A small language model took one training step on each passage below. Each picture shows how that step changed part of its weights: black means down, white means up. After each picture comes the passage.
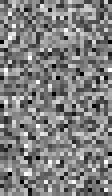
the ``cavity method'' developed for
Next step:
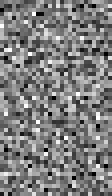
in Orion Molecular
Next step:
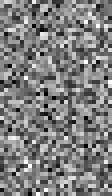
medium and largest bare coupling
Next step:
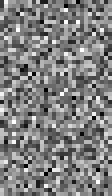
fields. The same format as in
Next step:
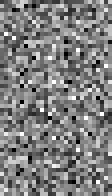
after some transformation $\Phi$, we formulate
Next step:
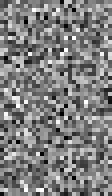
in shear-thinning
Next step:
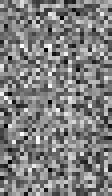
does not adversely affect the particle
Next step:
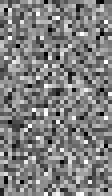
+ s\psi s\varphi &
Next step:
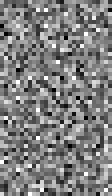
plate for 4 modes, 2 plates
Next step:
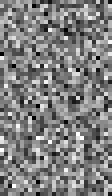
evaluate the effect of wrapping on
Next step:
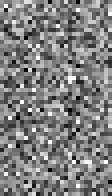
by $\ket{\alpha}_a
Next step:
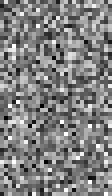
Apart from this mismatch in the
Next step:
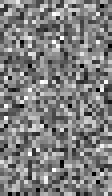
interpretation very clean theoretically,
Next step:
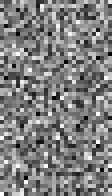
interactions between the halo and the disc
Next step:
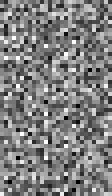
our results as consistent with the interpretation of
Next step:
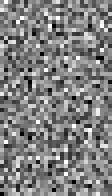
data, their descriptors remain
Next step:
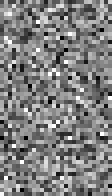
\delta(p \cdot V_-)
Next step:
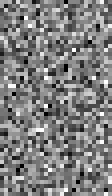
As far as we are aware, the
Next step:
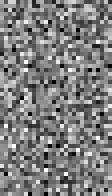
However, our approach can be applied as long
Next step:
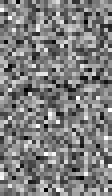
MINOS uses both CC and
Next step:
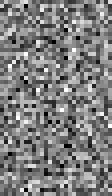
defined as $p = r + s$.
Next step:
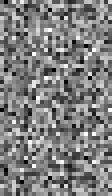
and refit the orbit. We
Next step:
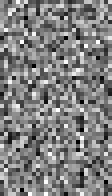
is conjectured that if such
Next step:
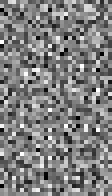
massive multiple-input multiple-output
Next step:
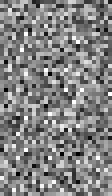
be achieved by simply adding the
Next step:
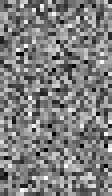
substantial contributors to the
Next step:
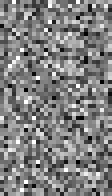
sorting}, as the sorting
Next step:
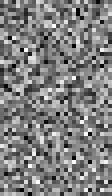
in terms of (\textit{a},
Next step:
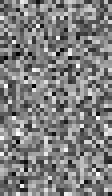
rate rises by a factor of $\sim
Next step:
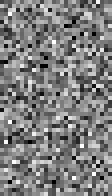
a monotonically increasing function with respect
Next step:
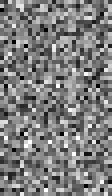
different numbers of references. The number of
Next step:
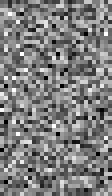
{much} larger than that of typical
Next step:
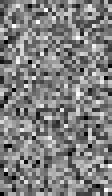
pixels were counted excluding
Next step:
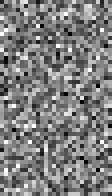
rate between 915h-64a and
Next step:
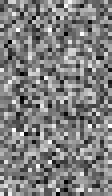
order to disentangle the effect of the
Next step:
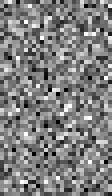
updated stellar atmosphere models.}
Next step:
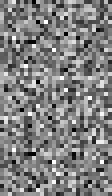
It is possible to use different methods to
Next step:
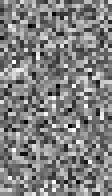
time. BFEs have previously
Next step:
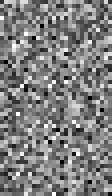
peak and another with a large peak near
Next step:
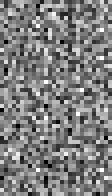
can sometimes buffer against such
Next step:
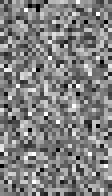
that $i_4 \in
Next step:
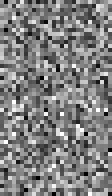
and bipolarons in the
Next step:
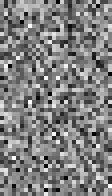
that the shape of elementary
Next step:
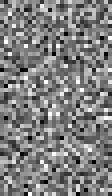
the effects of electron-hole heating
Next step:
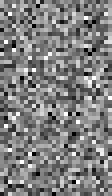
$n$ refers to the expansion in
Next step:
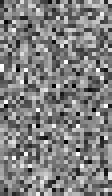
Afterwards, for the channel quality
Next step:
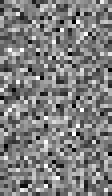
scale of the grand unified theory
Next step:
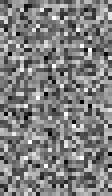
for electrical conduction. Due to
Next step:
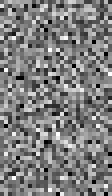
calculate the optimum truncation energy
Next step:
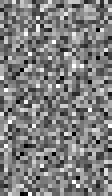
branching point at a rather large value
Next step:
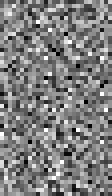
\cdot R \; , \] with
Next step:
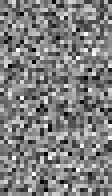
MHz where the data is of
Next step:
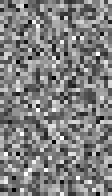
into different stages. It requires only the
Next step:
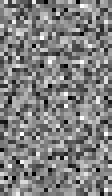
real images after training on synthetics for
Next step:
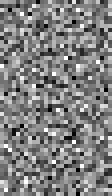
sample with $T_1$ =
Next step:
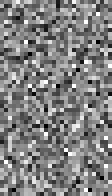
laboratory Bose-Einstein
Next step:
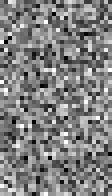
Edges in the dependency graph
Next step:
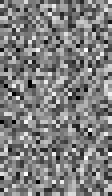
that a GMC population grows significantly in
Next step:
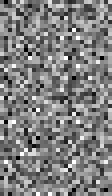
and $J_3$ are
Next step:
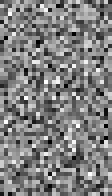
a postulate is definitely
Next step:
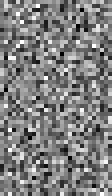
In other words, soft theorems are
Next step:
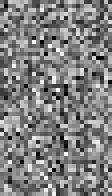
manages to frustrate
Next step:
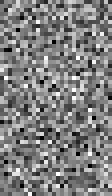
nanoribbon edge. This
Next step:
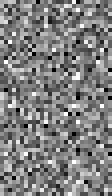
$K_{\beta}$ emissions by fit
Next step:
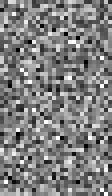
experimental and model-calculated
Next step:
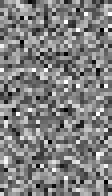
accuracy in pattern recognition,
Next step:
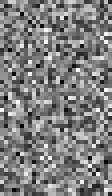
metallicity gradients. In addition a
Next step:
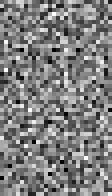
able to answer both research questions by
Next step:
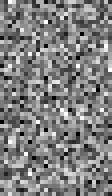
On the other hand, the $\rm
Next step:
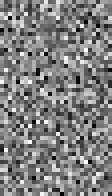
the allocated time budget is
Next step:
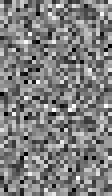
is the threshold $T_H$. The
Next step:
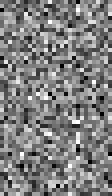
$\pi^\theta$ for the joint
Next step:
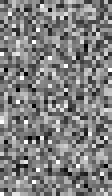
the mass increases steeply as $\omega
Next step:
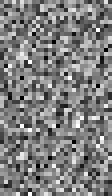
pointing at a RIRS transition.
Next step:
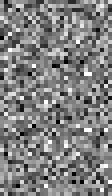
with the reciprocal quantity of
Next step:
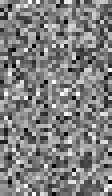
field in zero field cooling experiments
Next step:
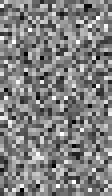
consistent with a point-source,
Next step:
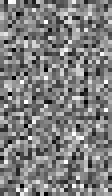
In 1933, Zwicky found
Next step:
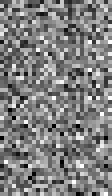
we tested the effects of crack
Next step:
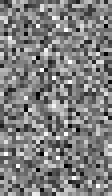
for redder intrinsic colors and
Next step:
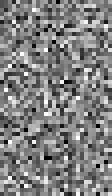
EAS array has been used as a
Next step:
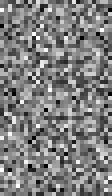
neutrons (protons).
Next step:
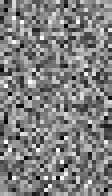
violation in the Higgs potential leads to
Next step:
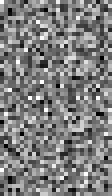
presence of shocks that reheat the
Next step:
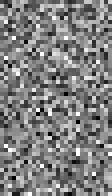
for $\epsilon_{\rm cr}$
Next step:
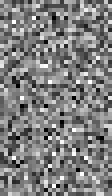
point preserves monotonicity,
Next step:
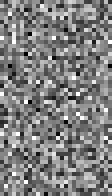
the phase-space model. This difference can
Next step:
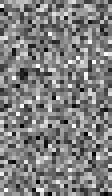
higher dimensional Toric Codes
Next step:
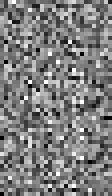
Research, Tohoku University
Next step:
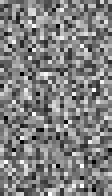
transducer. Likewise,
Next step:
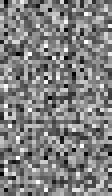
are not allowed in argument types
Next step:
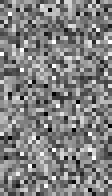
an arbitrary time of the top of the
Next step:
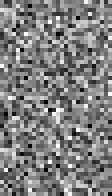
and\ \bibinfo {author} {\bibfnamefont
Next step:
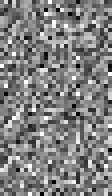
the character $\pounds$ does not
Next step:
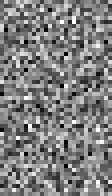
unseeded LSPIV
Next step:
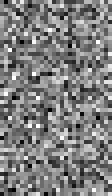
and * indicates a significant improvement according to
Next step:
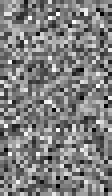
ownership, marking the
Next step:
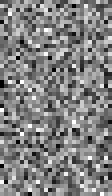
a stable TS is more gravitationally
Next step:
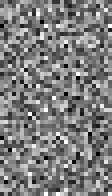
topological properties of excitations, as discussed
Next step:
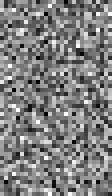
influence on the capture of magnetic
